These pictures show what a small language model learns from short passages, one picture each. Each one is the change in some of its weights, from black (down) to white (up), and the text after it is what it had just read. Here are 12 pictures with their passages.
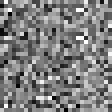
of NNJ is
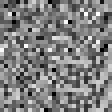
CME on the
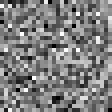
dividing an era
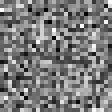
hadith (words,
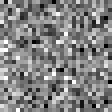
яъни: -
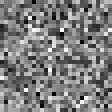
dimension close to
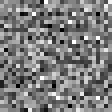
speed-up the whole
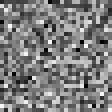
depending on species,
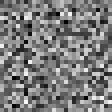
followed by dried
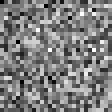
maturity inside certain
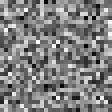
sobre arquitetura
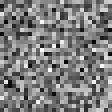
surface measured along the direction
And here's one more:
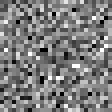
in a fraction
